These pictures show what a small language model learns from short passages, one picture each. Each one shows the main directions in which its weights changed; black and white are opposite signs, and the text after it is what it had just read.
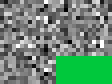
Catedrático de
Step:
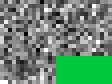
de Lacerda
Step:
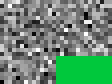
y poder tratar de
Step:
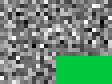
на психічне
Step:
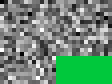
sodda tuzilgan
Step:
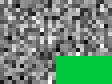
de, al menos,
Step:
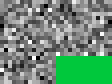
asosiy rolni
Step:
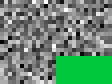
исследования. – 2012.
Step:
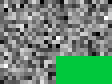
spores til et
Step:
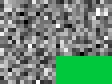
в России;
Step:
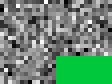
el ministerio
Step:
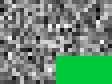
em relação ao desenvolvimento da
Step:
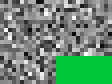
Dies liegt unter
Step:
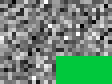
de la gestión
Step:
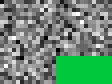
рослин до
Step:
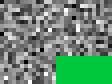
Ali Uysal,
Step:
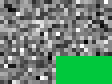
orqali real hayotdagi
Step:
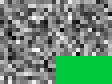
y criterios de
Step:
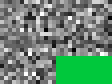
dan dalam permainan
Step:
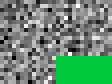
jarayonda "Mom
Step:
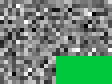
для подключения
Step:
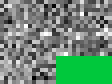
tiklanishdan -
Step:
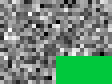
daraja shakllari,
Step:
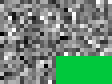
los mensajes
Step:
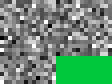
capaz de proteger la
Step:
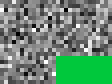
arte interativa que
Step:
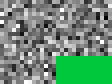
artikel valt
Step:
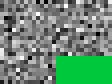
II das DCN
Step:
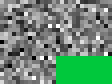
gegeven op de
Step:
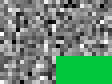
были важным
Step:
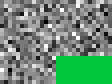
de repuesto,
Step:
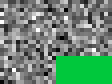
apresentou crescimento
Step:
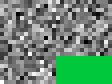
روشی برای
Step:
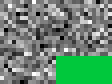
приводила к
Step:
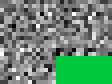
йшлося в
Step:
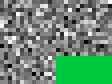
عن رأي
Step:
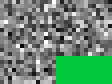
чекланиши —
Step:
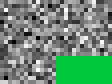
gibi diğer
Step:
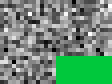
O'zbekiston Respublikasi
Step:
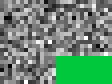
Toshkent: Fan
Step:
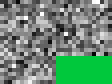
hamda seleksiya
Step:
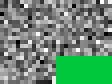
Turizm sohasi,
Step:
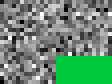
município de
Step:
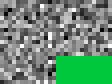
regulations for the
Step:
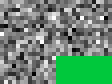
Hausa, saboda
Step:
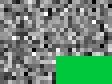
keladi, degan
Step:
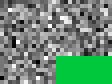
valea mort de
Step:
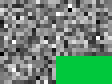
questionários validados
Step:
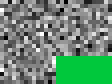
terras, com o
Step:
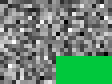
брендом для
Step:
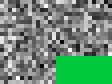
estructura en torno
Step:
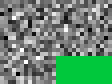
ff. Texas
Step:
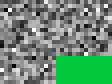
baliqlar va
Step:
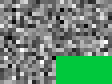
rivojlantirishning kompleks
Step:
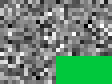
encuentran la
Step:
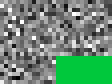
переводы его
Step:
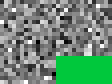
sino relativos,
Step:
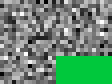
Para ello,
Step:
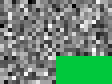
de discriminação por
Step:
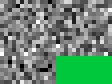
dalam penelitian tanpa
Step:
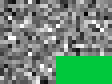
orqali ko'rsatilgan
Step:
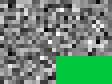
La familia de un nivel
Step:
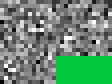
muammo yoki
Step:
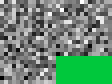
metodologia utilizada constitui
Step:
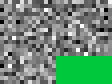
any grant.
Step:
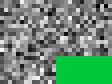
de l'ensemble
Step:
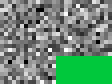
(Tab. 1) und
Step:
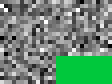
este periodo, por
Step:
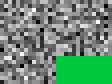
apenas pequenos
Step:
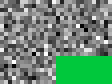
modele valorice care să
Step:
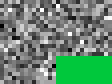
tez topa olish
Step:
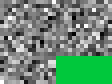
article pays
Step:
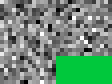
durante as montagens
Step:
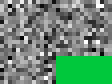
se descubrió que
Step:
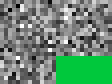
qabul qilish,
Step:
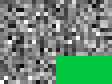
і дослідник
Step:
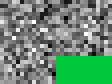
del Río, en
